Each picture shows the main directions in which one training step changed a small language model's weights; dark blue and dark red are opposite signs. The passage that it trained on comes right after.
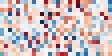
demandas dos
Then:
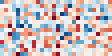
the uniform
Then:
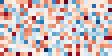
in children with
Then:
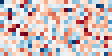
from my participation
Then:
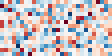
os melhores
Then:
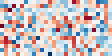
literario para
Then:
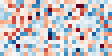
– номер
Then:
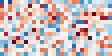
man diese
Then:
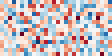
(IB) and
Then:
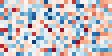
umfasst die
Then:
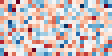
months is
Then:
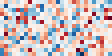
serves as the
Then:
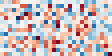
no isolamento e
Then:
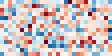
about the methodological approach
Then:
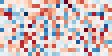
and current to
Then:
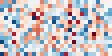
va imidj
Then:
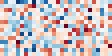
transformado de
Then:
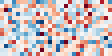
with different stages of
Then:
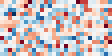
fitness, and
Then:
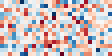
species, the
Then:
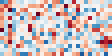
loss did not
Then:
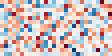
із чудес
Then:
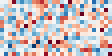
customers who
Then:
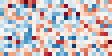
resource]. –
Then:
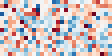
percepciones de
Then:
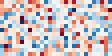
el espíritu
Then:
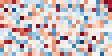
bands near
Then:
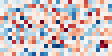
number of a particular
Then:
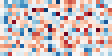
um produto
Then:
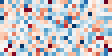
die ICF
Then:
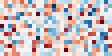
designing and
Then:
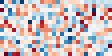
exchange and
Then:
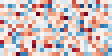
the main actors
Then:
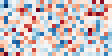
scienza in
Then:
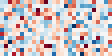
the country.
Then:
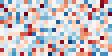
kelas V
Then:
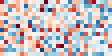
of the latent
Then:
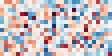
10 daqiqa
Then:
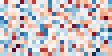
reconstruction of
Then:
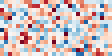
and to improve the
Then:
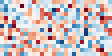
gift from the
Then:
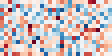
specify the
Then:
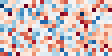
die attach
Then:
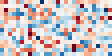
were searched
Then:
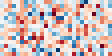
caused by the
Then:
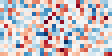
физических и
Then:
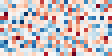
come base per
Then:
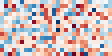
have improve their
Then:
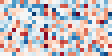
bourse des
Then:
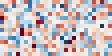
fue la de
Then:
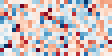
provide a good
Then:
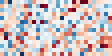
body, the
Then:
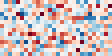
with humans in
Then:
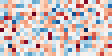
only female
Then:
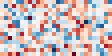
funciona em
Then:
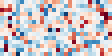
Latina como em
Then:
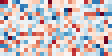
emergiram como
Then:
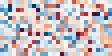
instrument used for
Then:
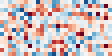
via online
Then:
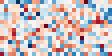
– pode ser
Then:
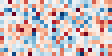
reveals the
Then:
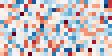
Acid and
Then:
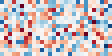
related to this
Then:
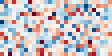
can have generated
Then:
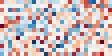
of the blue
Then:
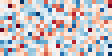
forming segments
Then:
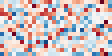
and consciousness
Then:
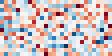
as only true
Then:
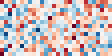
of an ESN
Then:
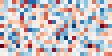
de la profesión
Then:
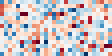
30 cases with
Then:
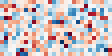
With the upper
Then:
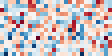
more and more. The
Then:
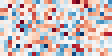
by the integration of
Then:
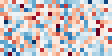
auch durch
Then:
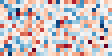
N N undated
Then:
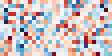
oral iron and
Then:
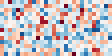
observé que la
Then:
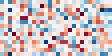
at any time at
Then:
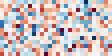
were significant (Table
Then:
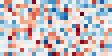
to continue
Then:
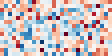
followers of the
